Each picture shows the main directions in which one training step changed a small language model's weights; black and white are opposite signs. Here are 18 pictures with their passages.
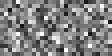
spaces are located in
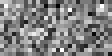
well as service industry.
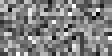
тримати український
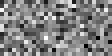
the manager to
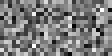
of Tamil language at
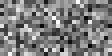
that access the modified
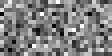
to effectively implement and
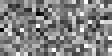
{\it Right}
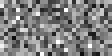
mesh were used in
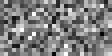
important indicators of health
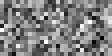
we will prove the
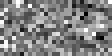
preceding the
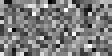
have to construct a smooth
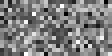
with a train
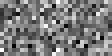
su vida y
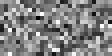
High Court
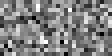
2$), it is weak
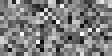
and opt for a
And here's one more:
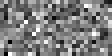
time we eliminate
